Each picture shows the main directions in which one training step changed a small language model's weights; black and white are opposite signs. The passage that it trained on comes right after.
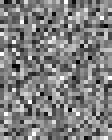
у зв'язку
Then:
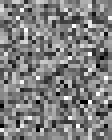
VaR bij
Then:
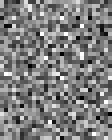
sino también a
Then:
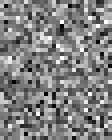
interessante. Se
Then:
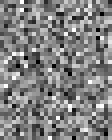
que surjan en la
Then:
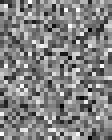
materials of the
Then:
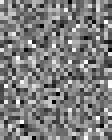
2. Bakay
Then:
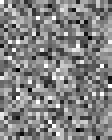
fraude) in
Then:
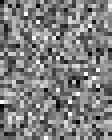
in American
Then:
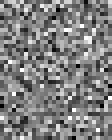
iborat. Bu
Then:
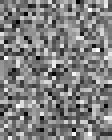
al zou in de
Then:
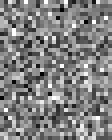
ayniqsa yosh
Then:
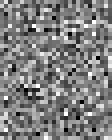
a admissão das
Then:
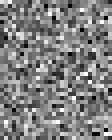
Qiz podshoning
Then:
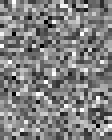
qilinishi lozim
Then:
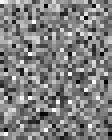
не менше
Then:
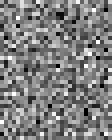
сталого розвитку
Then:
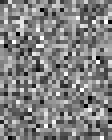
la neutralidad
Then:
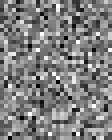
Impulso de
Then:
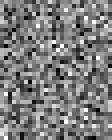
pertencentes ao
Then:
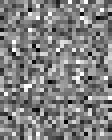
U/l; през
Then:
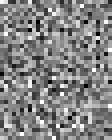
hal etish uchun
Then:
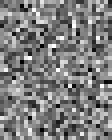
kaos polos
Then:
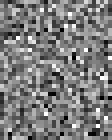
de que el programa se
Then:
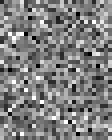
L., Kamolova
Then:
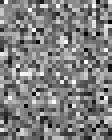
худудда 71
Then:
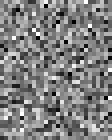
Шиар, А.
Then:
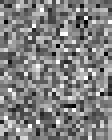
de Educación y
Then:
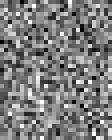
do chocolate na
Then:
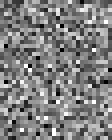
constituição da
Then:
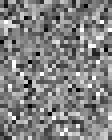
butun xalq
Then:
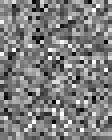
в языковой
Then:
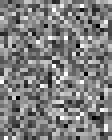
es el acuerdo de
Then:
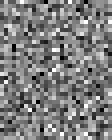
bilan birgalikda
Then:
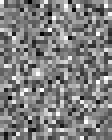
Allah israf
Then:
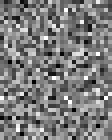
turishi kerak.
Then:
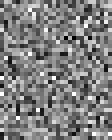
geven van de in
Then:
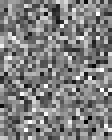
tasvirlar va
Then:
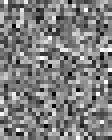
are provided for
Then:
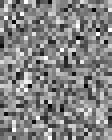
certo che
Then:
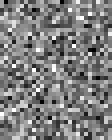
Zapata, T.,
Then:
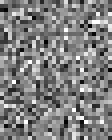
The combination of
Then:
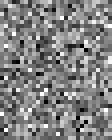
اللوحية في
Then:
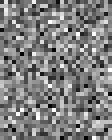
з сином під
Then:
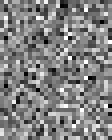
Informatique 14
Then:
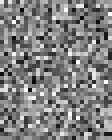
arraigado. En
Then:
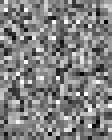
- Djelantik
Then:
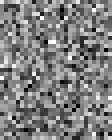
бориши ҳамда
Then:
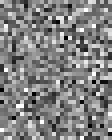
yangi turlari ishlab
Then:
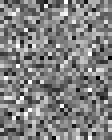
Луї де
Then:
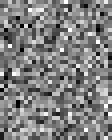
conocimiento es una
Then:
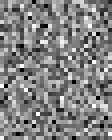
пара. На
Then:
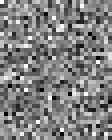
revisión del
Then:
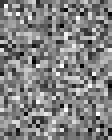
approfondi à
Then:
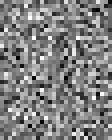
resumos, foram
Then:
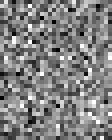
bir xalqning
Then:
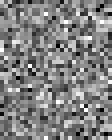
coletiva e dos
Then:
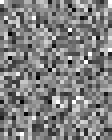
Resten aus
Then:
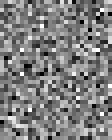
a'zolari bilan
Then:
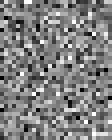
та на Афон,
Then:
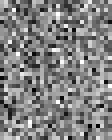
bu xonalarda
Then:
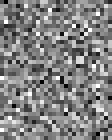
toda tentativa de
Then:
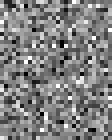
лечение, без
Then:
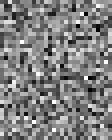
otra parte, se
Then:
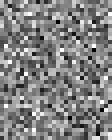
considerado é o
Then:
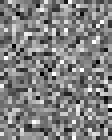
va tarbiyasida
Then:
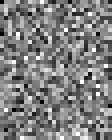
isto será uma
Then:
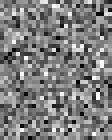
piracy and
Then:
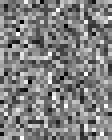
es la misma en
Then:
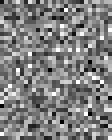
bezoeker van
